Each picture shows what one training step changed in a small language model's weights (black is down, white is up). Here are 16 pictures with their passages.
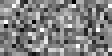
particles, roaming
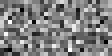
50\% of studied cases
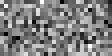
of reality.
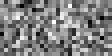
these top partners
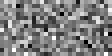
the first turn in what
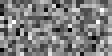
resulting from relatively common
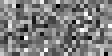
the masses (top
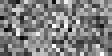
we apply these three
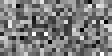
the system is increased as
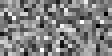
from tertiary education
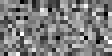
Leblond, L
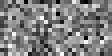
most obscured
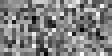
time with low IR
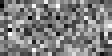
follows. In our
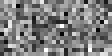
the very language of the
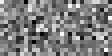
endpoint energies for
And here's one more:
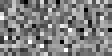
tests was $18
